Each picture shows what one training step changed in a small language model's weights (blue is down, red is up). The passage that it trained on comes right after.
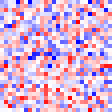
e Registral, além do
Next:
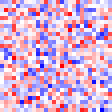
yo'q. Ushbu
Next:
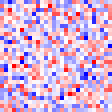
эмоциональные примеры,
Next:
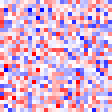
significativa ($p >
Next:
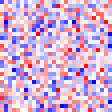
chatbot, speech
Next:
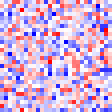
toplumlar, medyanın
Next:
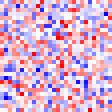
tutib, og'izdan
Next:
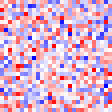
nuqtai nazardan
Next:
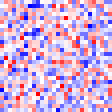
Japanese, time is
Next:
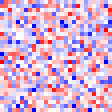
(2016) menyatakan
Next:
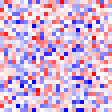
yang terkoagulasi di
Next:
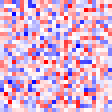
dialami mahasiswa dalam
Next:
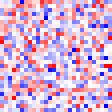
e a presença de fatores de
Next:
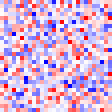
elementlarining o'zaro
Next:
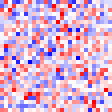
vizează domeniul
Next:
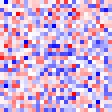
alternativ yo'llari
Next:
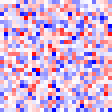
en el presente ensayo
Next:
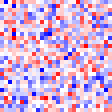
axborotlarni qisqa
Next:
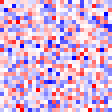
addition, in this article
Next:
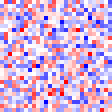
est constituée de 8555
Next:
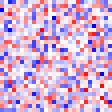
контролю та $p =
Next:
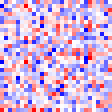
VII. LEER VAN DE
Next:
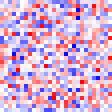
resultados se integram e
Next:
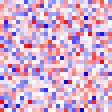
suficiente de oxígeno
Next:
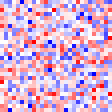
com o profissional e se reverte
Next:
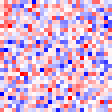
argumento central do
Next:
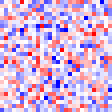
ont changé la transmission
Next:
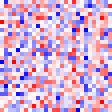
terpenting Informan bisa
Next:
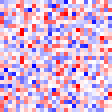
секрециясини ошиши,
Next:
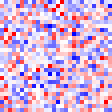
de abordare ale modelului de
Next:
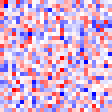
asigură o cooperare
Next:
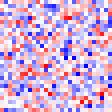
auf dem Faservlies 1
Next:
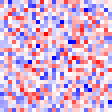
області. Рис. 1
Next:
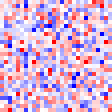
indicando ausência ou níveis
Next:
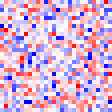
- Atabeyoğlu,
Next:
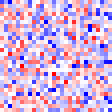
Князь писав, що
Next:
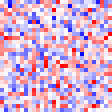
ажримларнинг олдини
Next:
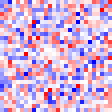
Землю пространстве
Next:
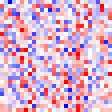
ва қайси китоблар
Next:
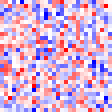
va ularning ijrosi,
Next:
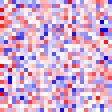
Xulosa qilib shuni
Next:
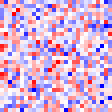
proteção, ainda mais de um
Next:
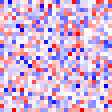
Смысл любого
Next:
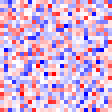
Леонтьев А. А.
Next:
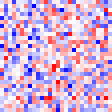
Agents and the Formation of
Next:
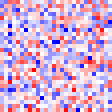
jornada de trabalho,
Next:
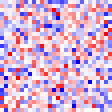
de leur statut social pour
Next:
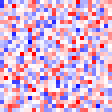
Und da waren nicht so
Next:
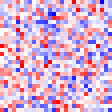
Sudlar tomonidan jazoni
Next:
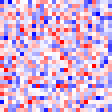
Ключевые слова:
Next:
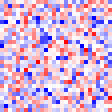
² Денис Каціло.
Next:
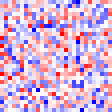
modernos como dispositivos de
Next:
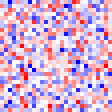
допомогти всім і
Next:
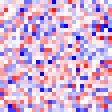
businesses in the region,
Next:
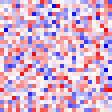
Tokyo, N. Y.
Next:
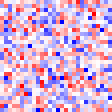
udostępniony do
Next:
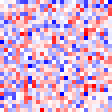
deltoides* и *P.
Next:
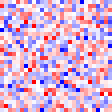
30 м с мячом,
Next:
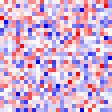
qisman tushunilganligini
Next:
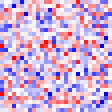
a arquitetura modernista como
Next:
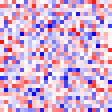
essas estruturas
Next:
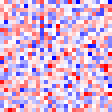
cómo los cambios en la
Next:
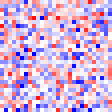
va rivojlanishi til birliklarini
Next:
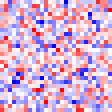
шаҳар атрофидаги
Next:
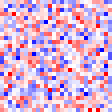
J., COWAN N. B.,
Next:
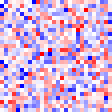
hissa tarzida yoritib
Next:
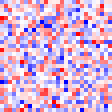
um texto de autoria mais do que
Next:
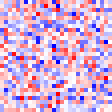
para ello ni hacer una mayor
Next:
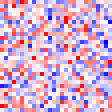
konštrukcií so
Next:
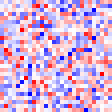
resultados de FLOW-3D
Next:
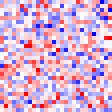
e influenciar as decisões
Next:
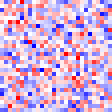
content on model description
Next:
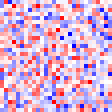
article, we will talk
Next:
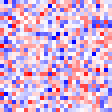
asr oxirida yuzaga
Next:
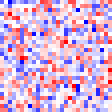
со всех сторон –
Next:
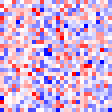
bo'lib, yuqoridagi
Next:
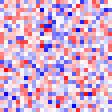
kuzatildi: sotishdan
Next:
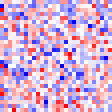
Rizaeva Munira
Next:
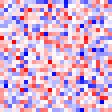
В данном научном
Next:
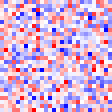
que influencia, dentre elas
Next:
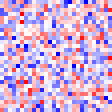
бўлади. Бу ҳодиса
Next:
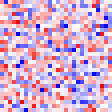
tahun 2011 dengan pp
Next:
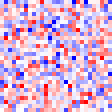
Registry) orqali
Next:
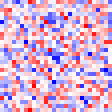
con el lenguaje con mayor
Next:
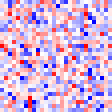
значение духовности в
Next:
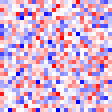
a propor a tutela da
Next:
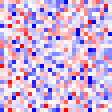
Замість цього він
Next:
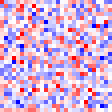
hayvonni odamga el
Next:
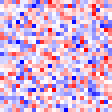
menyatakan bahwa
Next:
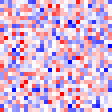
Гарсиа Маркес
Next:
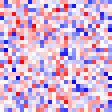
1-rasm. Kichik
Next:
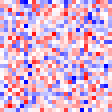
значимых единицах
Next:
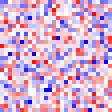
a United States Steel
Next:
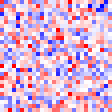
yuqori miqdorda
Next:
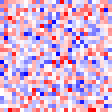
kerja pegawai
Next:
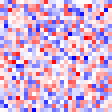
xalq hisoblanadi.
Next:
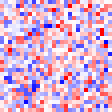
de los pacientes hasta su
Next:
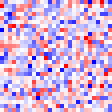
face cu prioritate
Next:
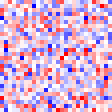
není možné
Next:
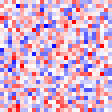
qolmay, balki uni
